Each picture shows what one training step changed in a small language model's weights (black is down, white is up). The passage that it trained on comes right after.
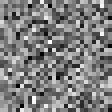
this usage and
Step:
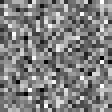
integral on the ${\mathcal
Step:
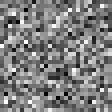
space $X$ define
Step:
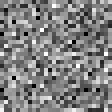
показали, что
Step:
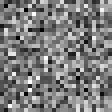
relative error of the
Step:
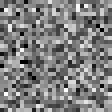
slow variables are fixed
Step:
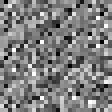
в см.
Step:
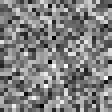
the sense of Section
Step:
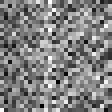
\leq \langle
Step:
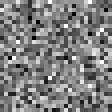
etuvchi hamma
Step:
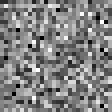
are multiplicative if and
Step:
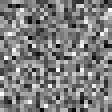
3). Torres
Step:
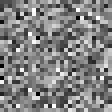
which are given by the
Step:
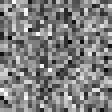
turli sonli
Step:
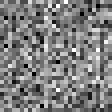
& \text { in
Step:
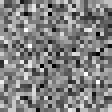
las instalaciones de
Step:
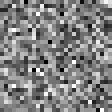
como as creches
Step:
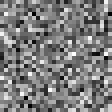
appendix lists
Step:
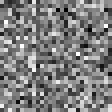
can receive either
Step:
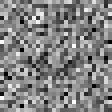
o PTS integra
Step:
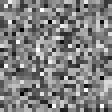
is important to estimate the
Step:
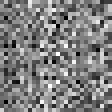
\quad \quad
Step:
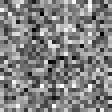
20 serpnia
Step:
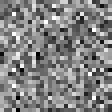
focando na
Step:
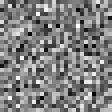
realization. This
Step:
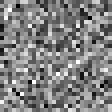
share a common
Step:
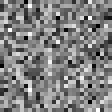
bands? For
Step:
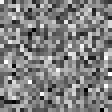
un bravo
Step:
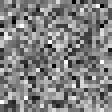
the power algebra
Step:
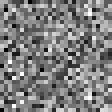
instability properties of
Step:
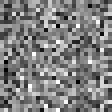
,\quad \forall
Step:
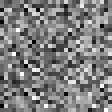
lines are for the
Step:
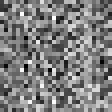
from the explicit formula
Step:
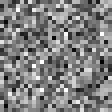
the set of irreducible components
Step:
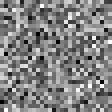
cursos de
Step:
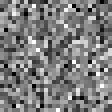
во второй
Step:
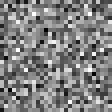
it with a point in
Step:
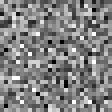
polynomials at Step
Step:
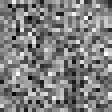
Born and
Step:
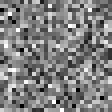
adabiy fakt
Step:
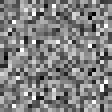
here $J$ is
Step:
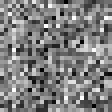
ini. Terima
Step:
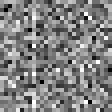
paciência por parte
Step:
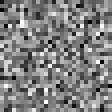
all $\kappa\geq
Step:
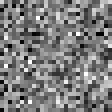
mich nicht
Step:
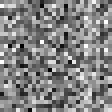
Newton diagram.
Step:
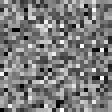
all its roots of
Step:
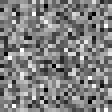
$I$ is the
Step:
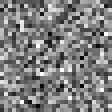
Archiven und
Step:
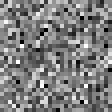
der frühen
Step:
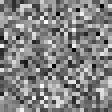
the triangle is
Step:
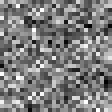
osrednji del
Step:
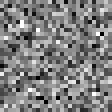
continuous time $\tau$
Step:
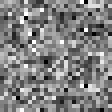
the meander is
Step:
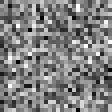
evidente que
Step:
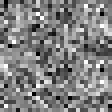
va davomatini
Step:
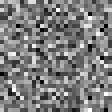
liberó el
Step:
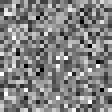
${\mathfrak a}
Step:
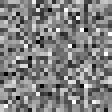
a implementação
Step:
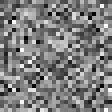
of $C$ by
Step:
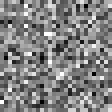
scalar product as
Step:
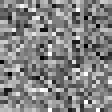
comunicação de forma
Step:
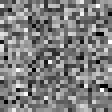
agravio me
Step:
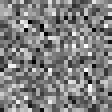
Besov or
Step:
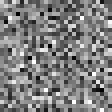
que influye en
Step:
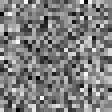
el tema. En
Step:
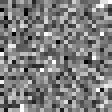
$\varphi^h =
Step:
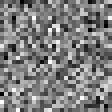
as multiple zeta
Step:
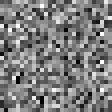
cada. A
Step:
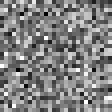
Facultad de
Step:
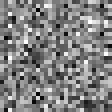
warped product
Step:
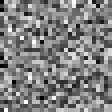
be shown in the next
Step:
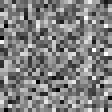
plots the
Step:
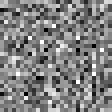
proof. } We
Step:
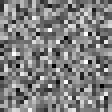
из видов
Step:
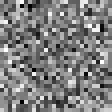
corings. More
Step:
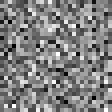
\geq 0$ by
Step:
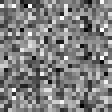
the payout structure
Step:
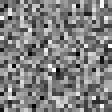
quartic curve in
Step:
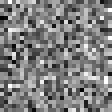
zonas de
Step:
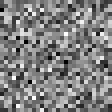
also. Therefore $$
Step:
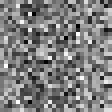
Ils sont
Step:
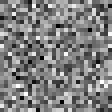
o que torna a
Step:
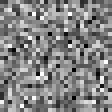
graph is that it does
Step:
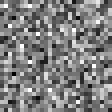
inner function on
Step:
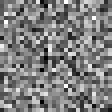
system in an infinite
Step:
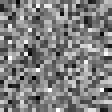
warping function
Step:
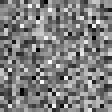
stress that the
